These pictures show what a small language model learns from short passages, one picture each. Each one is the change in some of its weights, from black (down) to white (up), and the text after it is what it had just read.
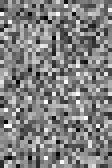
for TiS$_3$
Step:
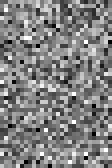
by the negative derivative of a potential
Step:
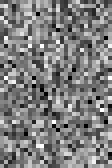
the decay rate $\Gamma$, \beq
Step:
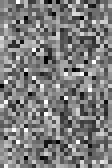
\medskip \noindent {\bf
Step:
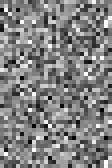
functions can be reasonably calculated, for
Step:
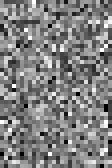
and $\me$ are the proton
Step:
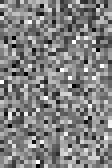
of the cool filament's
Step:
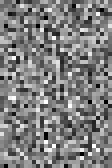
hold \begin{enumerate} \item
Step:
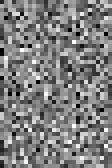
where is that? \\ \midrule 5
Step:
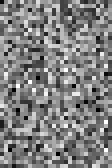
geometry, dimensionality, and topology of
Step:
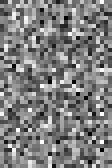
This follows from Lemma 2.1 below
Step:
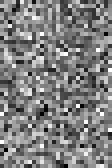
use this model to predict the correlations
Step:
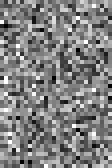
us start a walk from the origin.
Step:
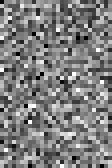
In this regime of strong collapse,
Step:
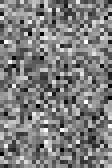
of the underlying curve and $a$
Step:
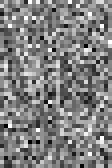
\, . \end{equation} Let
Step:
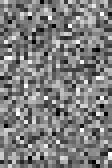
proposed mothod on the BraTS
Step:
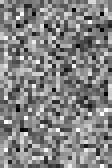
field from 0 $\rightarrow$ 9 T
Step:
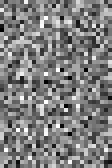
limit to certain massive halos; no
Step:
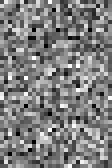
demonstrated at the US DOE
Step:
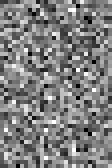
et al. introduced [8] analytic
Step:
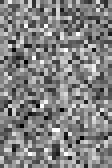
optimization in naval engineering
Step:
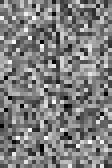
a set of measure zero, \be
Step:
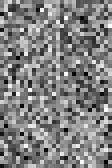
charges and the stringy moduli obtained from
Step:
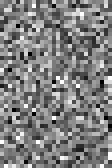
observations using a natural guide star in
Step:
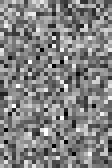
$m_0$ be the
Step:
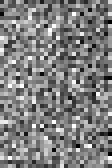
family $\mc A\subs
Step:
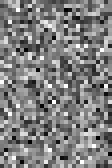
FNO from a frequency
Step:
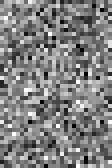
{\bf Abstract}.\quad The
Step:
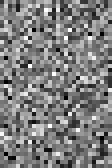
that, we use high frequency data
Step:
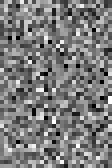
based on asymptotic results that describe the bias
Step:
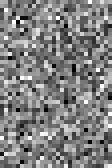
interval of $v$ from 0 to
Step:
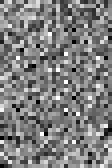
single crystal Bi can be as long
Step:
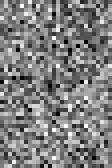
a suitable cardinal bound $\kappa$
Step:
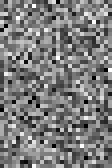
two dimensional Fermi surface. In
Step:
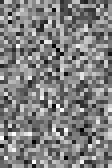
metrics. Let $M$ be a
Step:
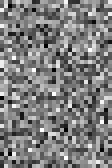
$\mathcal{S}^c$ is
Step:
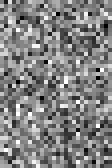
quantum critical CeRhSn
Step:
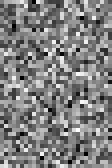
``Efficiently modeling long sequences with
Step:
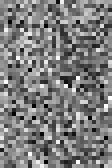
high enough to imply a cluster baryon
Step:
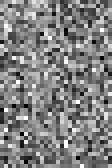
$n$ and $z\in
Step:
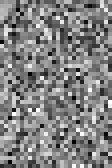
and $c \bar c'$ in
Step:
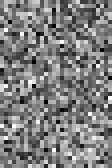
on the right and for big values of
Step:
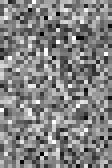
group *Pbnm*. These
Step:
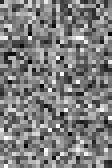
two different failure prediction ratios in different
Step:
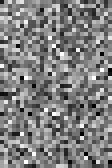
theory. The general Matlab
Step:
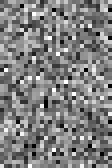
hyperparameter of $\alpha'=100$,
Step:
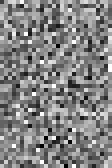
bundle can also be defined on
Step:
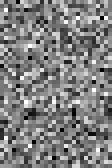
Usually, one considers
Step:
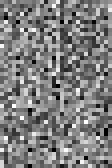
coderivation. Therefore it is
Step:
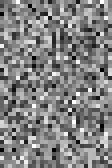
in $\chi(T)$ suggests a
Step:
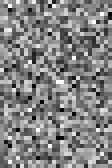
communication cost. The example application illustrated how
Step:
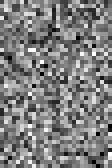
in gradients the term in
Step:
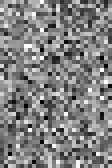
$A \in V$, we
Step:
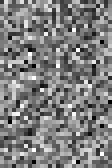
but it is still invariant under
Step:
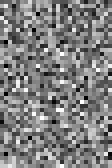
the problem description and provides the necessary background
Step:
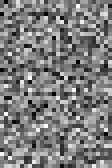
also conducted works on optimized signal processing
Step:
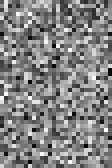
which in the configuration space takes the form
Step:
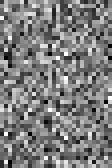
in order to invert the quadratic
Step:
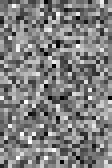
FeO, and CoO;
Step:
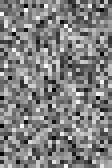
by \begin{equation*}
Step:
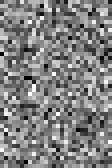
of $\G$ in the
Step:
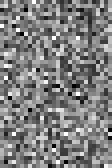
A \mbox{ is graphical and
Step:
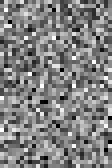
planning for multiple AUVs,
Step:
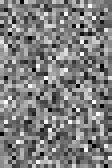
{\noindent\bf Proof.}\ Notice
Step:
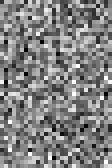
difference sequence, and then use the
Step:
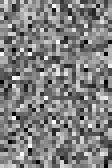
artificial tissue with different
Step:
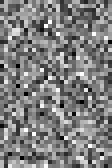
runs, which can be attributed to
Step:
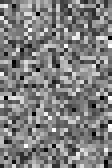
the near-field, the
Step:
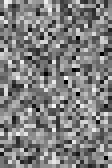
and which is flexibly designed for
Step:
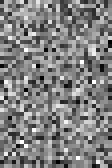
nodes located in the unit cell
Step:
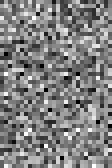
a boundary integral of the particle velocity times
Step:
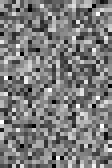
it hold simultaneously in all degrees. The
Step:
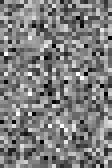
ruin probability for $k$ out
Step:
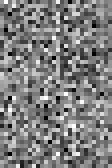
la experimentación...\\ Y
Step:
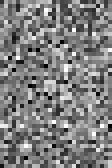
that the explanations can be applied to
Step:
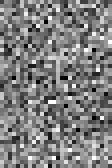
f^m \end{equation}
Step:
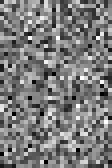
for large radii. This is because,
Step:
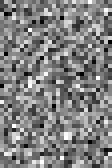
regular, for every homogeneous prime ideal
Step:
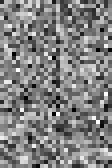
three adjacent sites (again, an
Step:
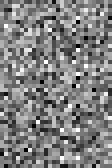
much smaller than those of the
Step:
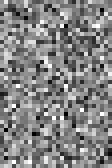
$m_f$ and
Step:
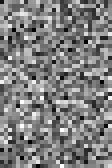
intervals based on a process where a given
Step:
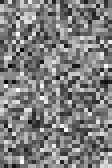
2$, and let $\varphi : R
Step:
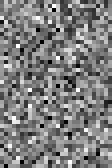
be accurate. Overall, the
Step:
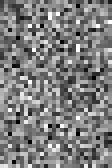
flux differencing form that resembles a
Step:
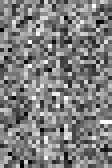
Theorem for finite-dimensional Hilbert spaces,
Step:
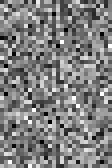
case if $c<0$. If
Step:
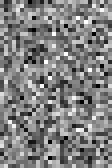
\end{align*} et nous
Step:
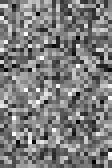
the magnetic stray field.
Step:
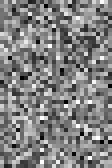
(a) a typical 2D
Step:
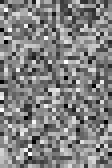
case, the N portion of the
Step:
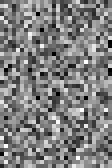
the smallest Banach space invariant under the action
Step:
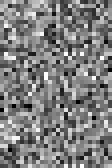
$B$ and $T$ fields
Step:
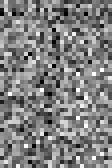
standard inner product and norm in
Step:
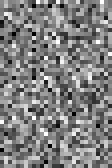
file you read \item has
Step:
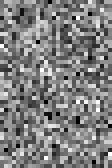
the ZnO layer thickness.
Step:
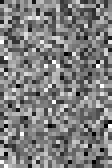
For the viscosity variation given by
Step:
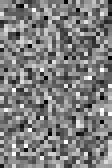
is said to be complex if there exists
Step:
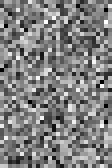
frequencies, and obtaining a
